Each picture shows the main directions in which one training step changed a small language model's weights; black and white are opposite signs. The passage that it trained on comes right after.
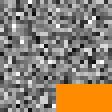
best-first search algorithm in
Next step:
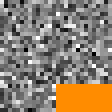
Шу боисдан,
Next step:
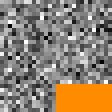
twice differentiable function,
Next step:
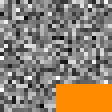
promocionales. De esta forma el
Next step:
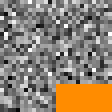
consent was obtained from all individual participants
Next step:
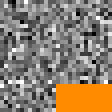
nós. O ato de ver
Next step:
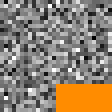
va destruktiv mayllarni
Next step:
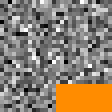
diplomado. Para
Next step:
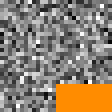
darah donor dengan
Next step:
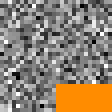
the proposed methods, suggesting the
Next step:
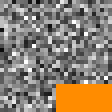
0\}$ соҳада
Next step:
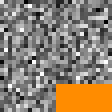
as inflation control, unemployment
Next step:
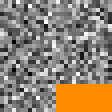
infinite, and everywhere
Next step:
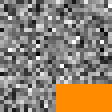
as a call for participation and
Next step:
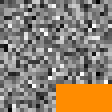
APENDICE VII.
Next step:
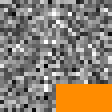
olish madaniyati
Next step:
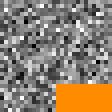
are much smaller than those of the
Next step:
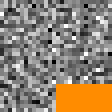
М., Кругляк В.,
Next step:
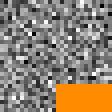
Desde entonces, la
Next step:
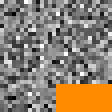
loss and heating. - ii.
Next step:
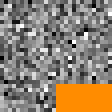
oder Objekten?
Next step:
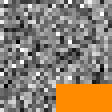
o'rnatilgan yer
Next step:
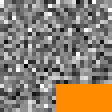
of nonhuman creatures.
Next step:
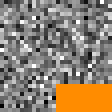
the red solid line in Fig.
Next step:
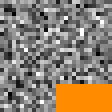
pessoais, textos,
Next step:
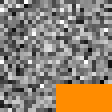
of mast and sail by taking
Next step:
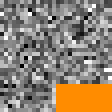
is a coefficient that depends on
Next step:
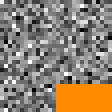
is K and Na and both are required
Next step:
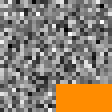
this case could be simplified to only
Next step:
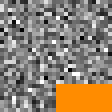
\half \Lambda_{\mu
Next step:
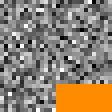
plays partial mediation role on
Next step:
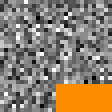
2D materials [26,
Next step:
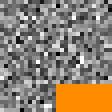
have to involve Venus being
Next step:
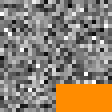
аспирантурой по
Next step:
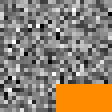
wird. Dabei spielt
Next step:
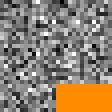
las mujeres, mientras que
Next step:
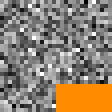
ações educativas e de
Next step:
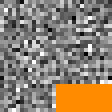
teóriyası hám
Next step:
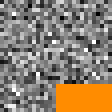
el 18.4 % que no le da
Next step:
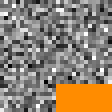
from the observed $V-J$,
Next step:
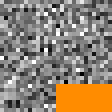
results demonstrate that configurational
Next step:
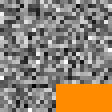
family. Louis was a
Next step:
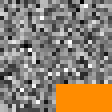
organização fardada, a
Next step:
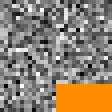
``Cosmological solutions of emergent
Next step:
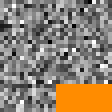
grateful for the partial support of
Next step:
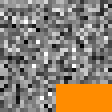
and the highest radar
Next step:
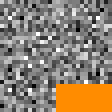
science can truly become
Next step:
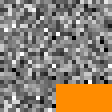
identical set of feature
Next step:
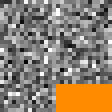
such as flight, biomedical
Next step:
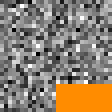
structural arrangement to
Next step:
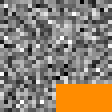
T.Y. performed X-ray,
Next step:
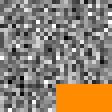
the mechanism. Congestion control
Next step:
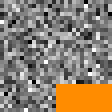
davlat universiteti,
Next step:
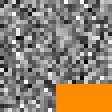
the parameter some freedom to
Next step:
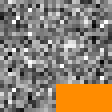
where teacher education programs can be
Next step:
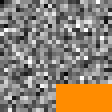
of R^n is convex if
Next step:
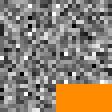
(10) change management [20].
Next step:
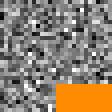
la forêt, avec une
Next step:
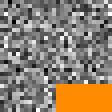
interceptor framework, developed by
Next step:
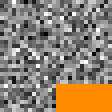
et promotion d'une
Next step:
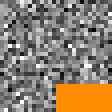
$V$ are \bea
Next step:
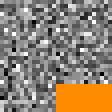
groups: - Personal data
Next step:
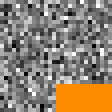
7. It is found that, the
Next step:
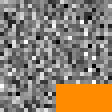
уйларда яшаши,
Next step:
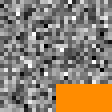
sicurezza del Profeta
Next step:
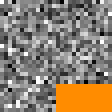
having been frozen in a
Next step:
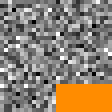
CPC: G06K
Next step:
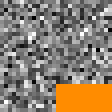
Ugurluoglu, R.
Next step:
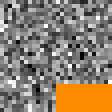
que nasceu sem vida.
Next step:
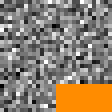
case of SKADI.
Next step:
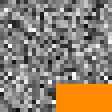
/ XX) Appendice I
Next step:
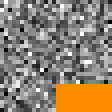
upon this purpose either in the
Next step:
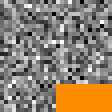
segundos com sobreposição de
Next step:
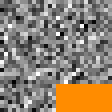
is the actual capabilities of the
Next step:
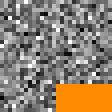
só ano e, ao
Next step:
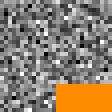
O exemplo (04) trata
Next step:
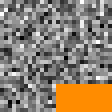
It is tailored to the
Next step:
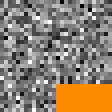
phase of the Jastrow factor is
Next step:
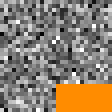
bog'liq masalalar
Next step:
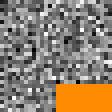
and also the effect of high temperature.
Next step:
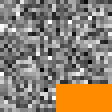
m_\text{He} \bar
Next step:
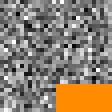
$^4$ Institute of
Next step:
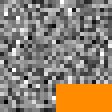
слежению за опасными
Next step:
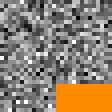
with scores ranging from 16 to
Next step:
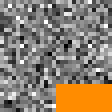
studied were many and varied and
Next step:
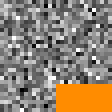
Therefore, this gives a systematic
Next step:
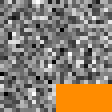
and Spectrograph for
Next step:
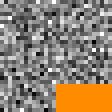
the final response surface model usually
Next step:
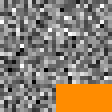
a broader area of social
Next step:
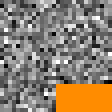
في المرتبة
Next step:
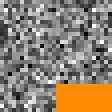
of organic acids: containing
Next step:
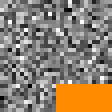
banks in Rivers State,
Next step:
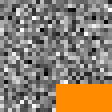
between security and ``entropic
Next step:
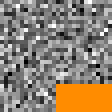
Lorentzian model of
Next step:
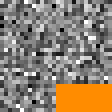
the implementation in PRESTO.
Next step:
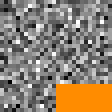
rare in the sources of that time,
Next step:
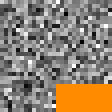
shift size. As the ASC
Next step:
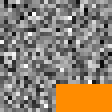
the singular of *clothes*,
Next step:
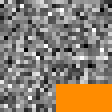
and for the valuable comments.
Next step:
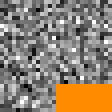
of the literature reveals that research
